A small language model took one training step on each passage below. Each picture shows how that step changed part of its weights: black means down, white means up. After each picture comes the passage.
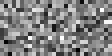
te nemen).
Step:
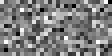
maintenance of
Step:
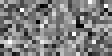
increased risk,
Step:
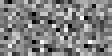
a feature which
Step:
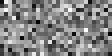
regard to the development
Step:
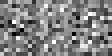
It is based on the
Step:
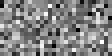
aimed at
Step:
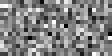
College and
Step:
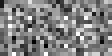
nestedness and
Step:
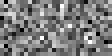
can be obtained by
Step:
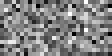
and the internal
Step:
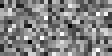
conducted between
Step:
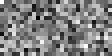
as placebo
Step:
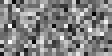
or a group.
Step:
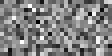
has got more
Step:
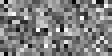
were conducted using
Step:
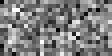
come to a
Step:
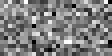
temperature of
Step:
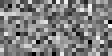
of the strength
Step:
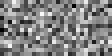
been the increase in
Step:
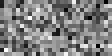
carried out.
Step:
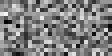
the unity of
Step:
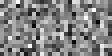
yangi ish
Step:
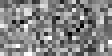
which is counter
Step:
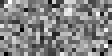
responsible for
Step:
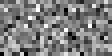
va mashhur
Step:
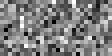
each variant.
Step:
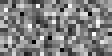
on the marks of
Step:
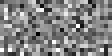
fact that their problem
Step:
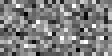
1D). Figura
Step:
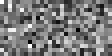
is switch
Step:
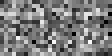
by considering the
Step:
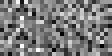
the dominant
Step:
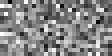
le contrôle
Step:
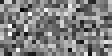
to ensure an
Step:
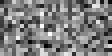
na população
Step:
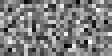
where H_s is
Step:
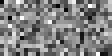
to you.
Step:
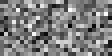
cases, a
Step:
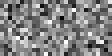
So, at this
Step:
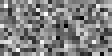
effective and uses
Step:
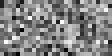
carried out at
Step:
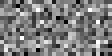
axis of the
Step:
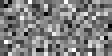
GHP conform
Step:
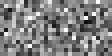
оценка на
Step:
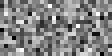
experienced across
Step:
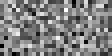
altering its
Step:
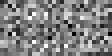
considered that the
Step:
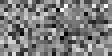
the same value for
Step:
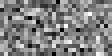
was refluxed
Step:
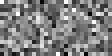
boiling water
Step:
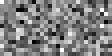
de la guía
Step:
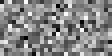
as in Table
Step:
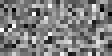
least one were
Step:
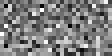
belang dat zij
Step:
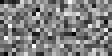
devices of Fig.
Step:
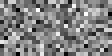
in several
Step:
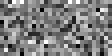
Servicio de
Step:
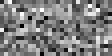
be given by
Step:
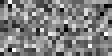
found that 14%
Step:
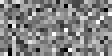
They stated that
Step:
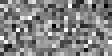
Zhang *et
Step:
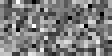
by Olweus
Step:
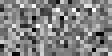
in this environment, and
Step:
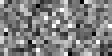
a predefined
